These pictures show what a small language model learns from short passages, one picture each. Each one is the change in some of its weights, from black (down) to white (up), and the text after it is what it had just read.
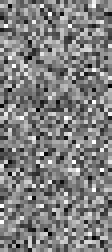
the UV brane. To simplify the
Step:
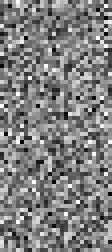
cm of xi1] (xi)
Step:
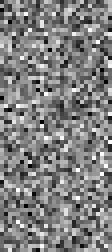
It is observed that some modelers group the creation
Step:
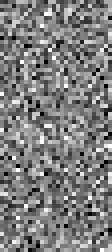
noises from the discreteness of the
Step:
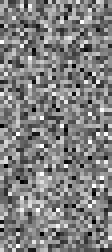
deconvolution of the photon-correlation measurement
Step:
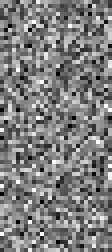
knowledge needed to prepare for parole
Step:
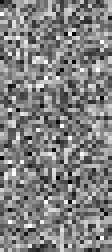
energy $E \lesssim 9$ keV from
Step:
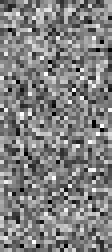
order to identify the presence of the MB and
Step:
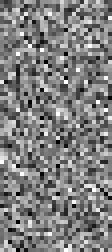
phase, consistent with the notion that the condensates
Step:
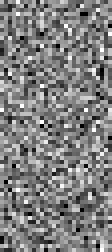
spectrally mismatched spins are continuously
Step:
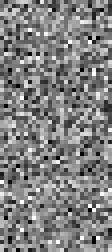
to validate the correlation between voices and geometry
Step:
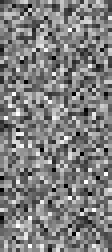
a Galactic chemical evolution. \end{abstract}
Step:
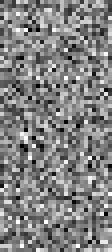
such particles can be enhanced or suppressed by
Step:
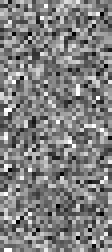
amenable and is trivial if
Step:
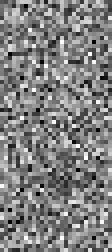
are satisfied for a pure state, showing both
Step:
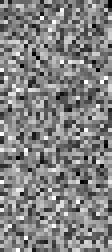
prevents scattering into occupied states. With the
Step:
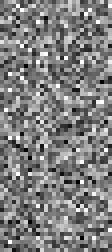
operations that can be mapped on rotations
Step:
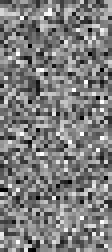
covariances can be modeled such that the true
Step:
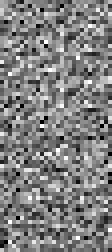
sessions by the multimodal system
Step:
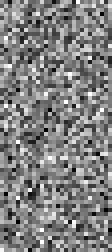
(c) plots the different types of
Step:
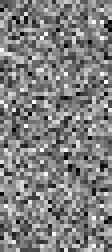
Y. Yanase: to be published
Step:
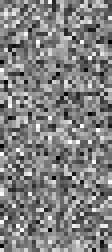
for various reasoning tasks. To further explore
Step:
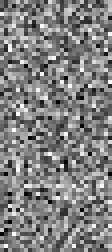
randomly generated initial state. This will be
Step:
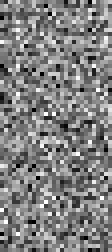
fluxes are weighted towards more luminous regions
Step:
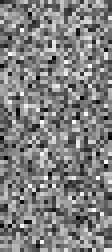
the \emph{available energy} for a
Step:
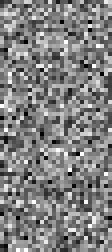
in one-dimensional reaction-diffusion
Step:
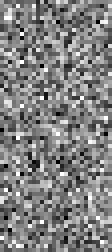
algebra, the linear transformation $S$ is
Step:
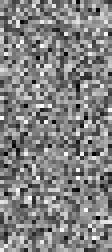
predicts a true delocalization transition as
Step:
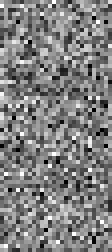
we finish with the conclusions in Section 4.
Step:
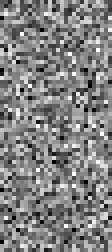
$O_1$ are referred to as
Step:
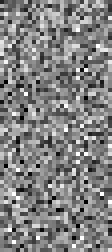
this bound, which turns out to rapidly
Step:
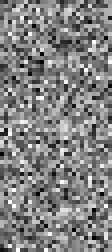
processes have to be considered. In a rough
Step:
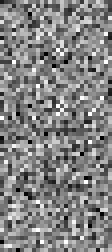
the boundary fields factorize as \begin{equation}
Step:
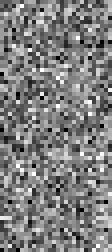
representation $\tilde{\phi}$ is highly
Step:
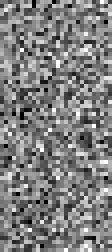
\textbf{k}'} \left[\left(
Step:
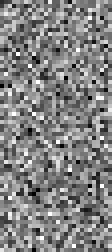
in the SE outflow component. In panels
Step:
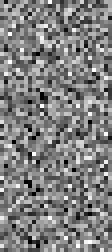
by their importance for the air shower
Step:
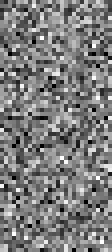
what they want to hear, even if
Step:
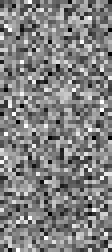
and the Beta integrals are deformed.
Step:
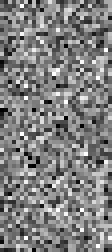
duality violation is strongest in the
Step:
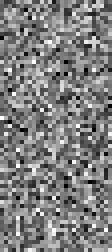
that *Mpemba effect* has been
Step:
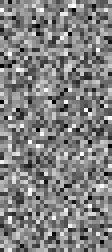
better align with the user's natural reading
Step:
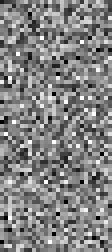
the $ b \to s $ transition. This phase
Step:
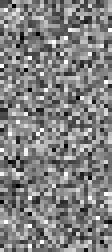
of fluid pressure heterogeneity and critical
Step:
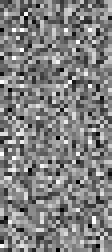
TeV-scale) fractionally charged particles are
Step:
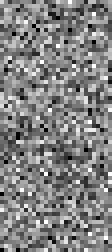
can be obtained from the t-channel's by
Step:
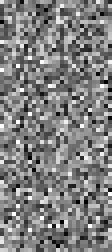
ground state mutual information matrix for the
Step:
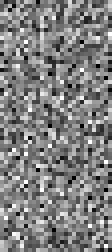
maser includes contributions to estimation of a geometric
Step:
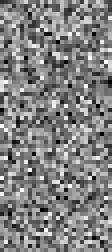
the convective envelope of these
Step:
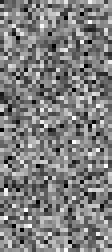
this paper \cite{hic}. We hope
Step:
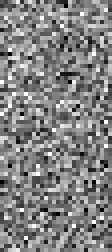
scale we are plotting. Such oscillations result
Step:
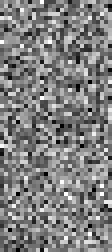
positions have been named after the tanks
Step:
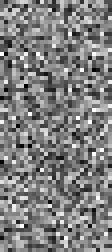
to provide a finite lifetime of excited
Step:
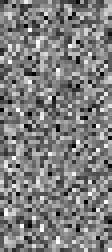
penetrates an elliptical
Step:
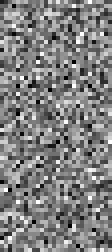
all three variables, results will only be reported for the
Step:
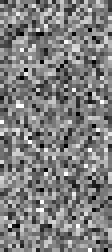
satisfied. In the fourth stage, the
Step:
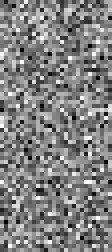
efficiency ($\eta$) with this device at this wavelength.
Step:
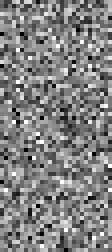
number, we have found that the dynamo existed
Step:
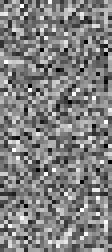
cross section. The luminosity can be written as:
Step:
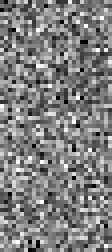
stronger absorption from the excited states of
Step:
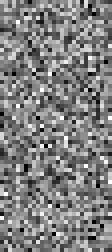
the $\alpha$-decay of \PO\
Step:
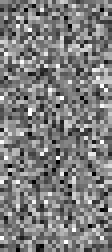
and $\Delta\chi_{\rm AC}$ at
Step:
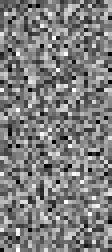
Accelerator Laboratory,
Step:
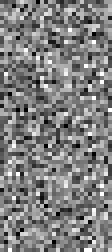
can be parametrized as \ba
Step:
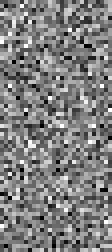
vector machine (SVM) in combination
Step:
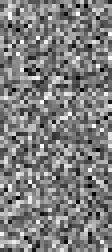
quotes the result in the form: \be
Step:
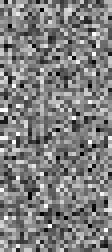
give explicit protocols for all steps of an
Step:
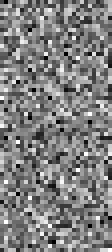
had no spectral filters and in combination with the
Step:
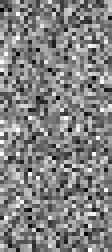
All of the above studies were based on observations with the
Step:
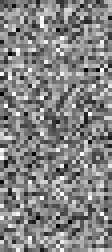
dimensionality decreases. Our implementation of the
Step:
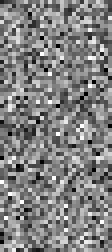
the three bands above it. Channel II
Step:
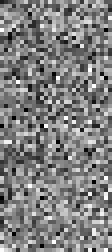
the printer were generated in MATLAB
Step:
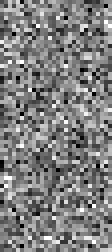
or $\ulp(\mathord{\cdot})$,
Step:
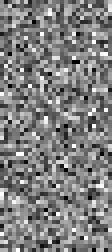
subject most likely to give first status |
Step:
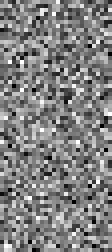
barends2013coherent}, but some general
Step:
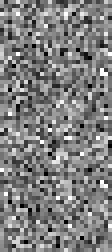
identical to Fig.\,1C; however it
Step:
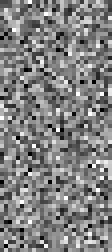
$\gamma$, with the centre of oscillation
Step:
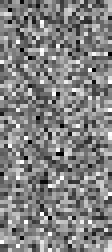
HPVM-compiled tuned binary
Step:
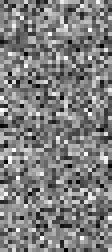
record efficiencies of currently 8.3
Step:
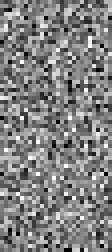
results in \cite{ACFM14},
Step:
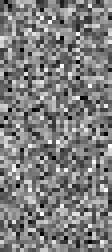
freedom for the control of electronic temperatures.
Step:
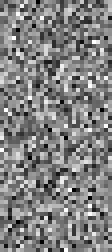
stands for the imaginary part of, and
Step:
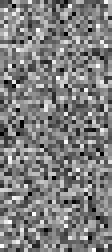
of $15\sigma$ from the beam.
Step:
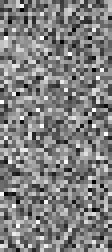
199) in a specific field. The program
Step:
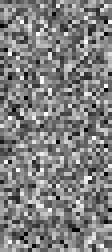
The IEEE-4 Bus Feeder}}
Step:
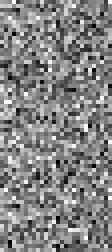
towards low overdensities. We note that the
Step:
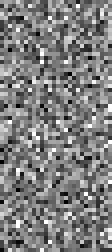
The deep learning (DL) based
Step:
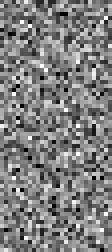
it is to be noticed that, when the
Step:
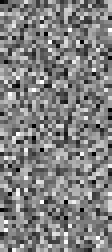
rational engineering, a simple measure of
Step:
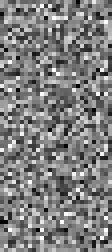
(i.e., workshops). In
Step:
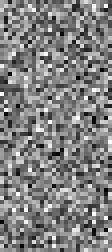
by decomposing the cross-spectral
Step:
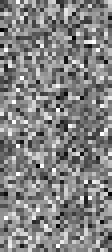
scalar functions. The tensor modes represent the *gravitational
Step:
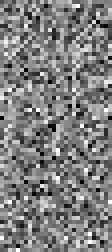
for the PNGB model versus the
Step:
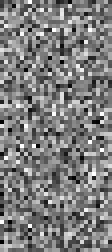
and $y\neq0$, we get the
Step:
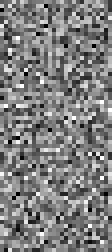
Summing over the seven observed
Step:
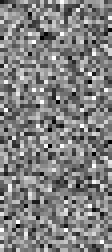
the authors of the Comment also admit.
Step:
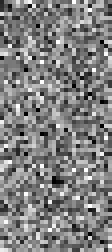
{\bibinfo {volume} {704}},\ \bibinfo
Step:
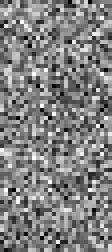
that $\phi$ may in fact be taken to be
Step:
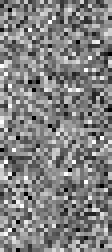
than the ones with fixed receivers. However,
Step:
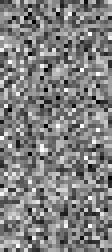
Near the critical point, the two crossover lines
